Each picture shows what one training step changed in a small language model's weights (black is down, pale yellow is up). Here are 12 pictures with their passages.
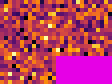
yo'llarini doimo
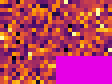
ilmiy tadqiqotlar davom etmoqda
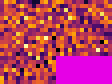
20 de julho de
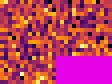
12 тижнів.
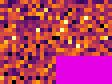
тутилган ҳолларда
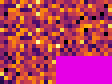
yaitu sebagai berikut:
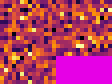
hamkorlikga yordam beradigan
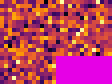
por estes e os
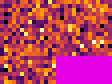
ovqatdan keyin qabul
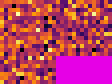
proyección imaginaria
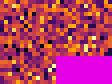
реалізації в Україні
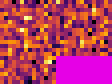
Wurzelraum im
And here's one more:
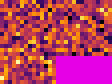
и повышение эффекта
